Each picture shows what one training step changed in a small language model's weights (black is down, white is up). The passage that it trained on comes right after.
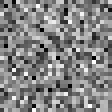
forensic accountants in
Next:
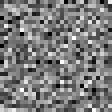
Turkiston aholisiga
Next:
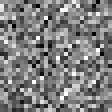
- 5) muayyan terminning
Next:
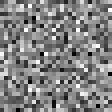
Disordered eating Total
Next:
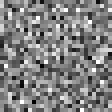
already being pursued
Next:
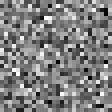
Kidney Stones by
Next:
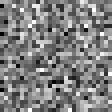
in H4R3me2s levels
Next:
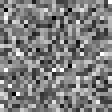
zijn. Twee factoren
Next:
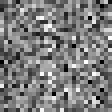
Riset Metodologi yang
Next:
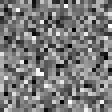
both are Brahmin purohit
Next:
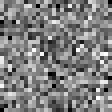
madaniyat – bu insonning va
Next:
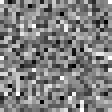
innovations, 14(1),
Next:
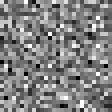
AIC, 3D modeling,
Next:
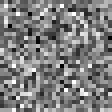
turmoil (global
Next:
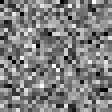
целом можно оценить как
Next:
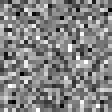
futbol taktikasining
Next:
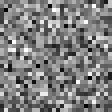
Estadual de Ponta
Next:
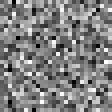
All the advance research on
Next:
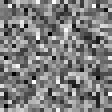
e tendências**.
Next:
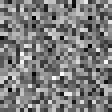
de acuerdo con la Convención
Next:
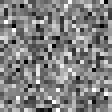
trouble the attempts of
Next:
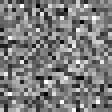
EU* Preliminaries.
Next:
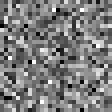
y porque puede verse
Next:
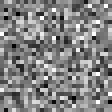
principles of electoral
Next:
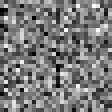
O‘simlik moylarini
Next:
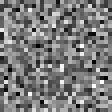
> 15$ after PSG,
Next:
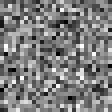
podatkov v smislu
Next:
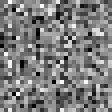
и оборудования, для
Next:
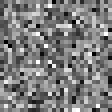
décès. Tout le
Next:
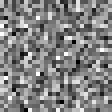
independent directors. This approach
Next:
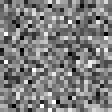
tog'-kon sanoatiga
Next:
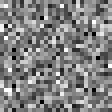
ready to pay for living
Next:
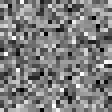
the first time. All specimens
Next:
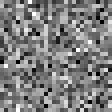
rural areas with highest being
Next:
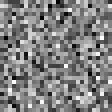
50% duty cycle
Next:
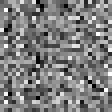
Антонина Амуровна
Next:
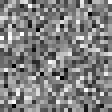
is bordered by India on
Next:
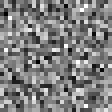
general attrition of the active
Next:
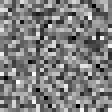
aniqlash, navbatchi
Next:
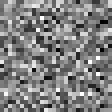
of new teleoperation systems has
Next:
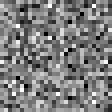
0.00 Silver fir-beech
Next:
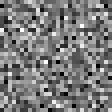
factors of DLTs are
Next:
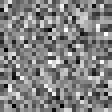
and two locations during the dry
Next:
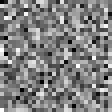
of dental caries. We
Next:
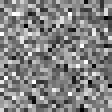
Relaciones sexuales
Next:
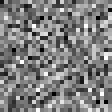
analyzed semantically to
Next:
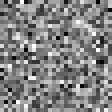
infrastructure in their service
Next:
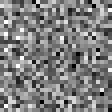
Figure 11 Yawing
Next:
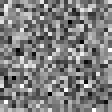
Birger, I. A.,
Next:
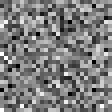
auditoriyani va uning
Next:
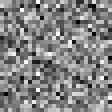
against any of the negative
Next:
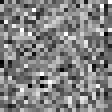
Faculty of Letters,
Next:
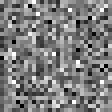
subtype at W0 (Figure
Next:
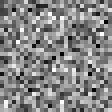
should take the initiative of
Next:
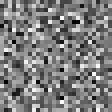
і інфраструктури та
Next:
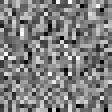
развития территорий / И.
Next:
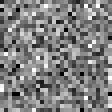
total run time of 28.0
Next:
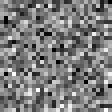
e'tiqodini namoyon
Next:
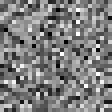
potential SSP flood
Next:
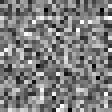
Gabriel Gomes.
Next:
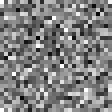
viloyati Pop tumani
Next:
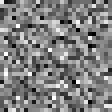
развивается у 3–12 %
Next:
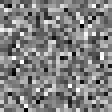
e/ou escreve tem
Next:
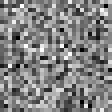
11 states using discarded
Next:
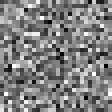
Ghaziabad Meerut
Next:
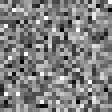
human development: Experiments by
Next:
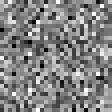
na fase final do pensamento
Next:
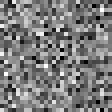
фокусируясь на
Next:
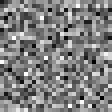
Loukianov A.G.,
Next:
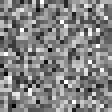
configuration changes on the
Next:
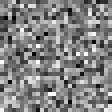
Director of the Research
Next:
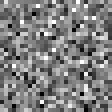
Introduction This paper
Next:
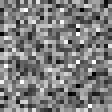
it is, therefore, required to
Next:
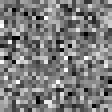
в тому, що
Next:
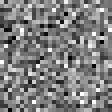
Исходя от теории
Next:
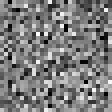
катта ҳажмдаги
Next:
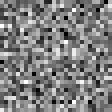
children on their level*)
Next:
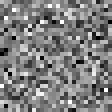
and A.F. Emdad,
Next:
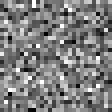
Resource Conservation Model
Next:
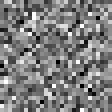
Some of these developments focus on
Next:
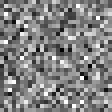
laboratorio circolare
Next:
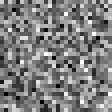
as a collection of things that are
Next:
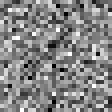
módulo de 5,6
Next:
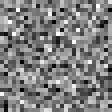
quais são as expectativas
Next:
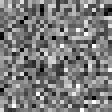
so‘zlar: Intensiv
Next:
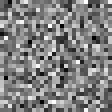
la Subprefectura de La
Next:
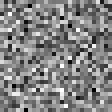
Workshop for piloting
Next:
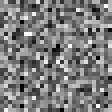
on its own, because
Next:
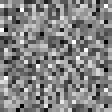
the failure modes of the
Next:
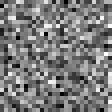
yuzalar tusiga kuch
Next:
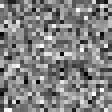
with the business sector;
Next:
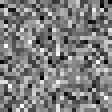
standardized methodological approach to solve
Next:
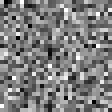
социальной адаптации
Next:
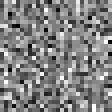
constructing an optical TPC
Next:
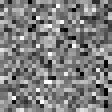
недостаточность передается
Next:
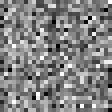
(2019). His research fields
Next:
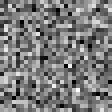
services at CERN, the
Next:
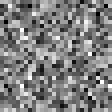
international program. "Science and
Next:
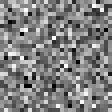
4 Strain energy release
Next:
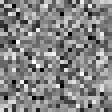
submitted for publication
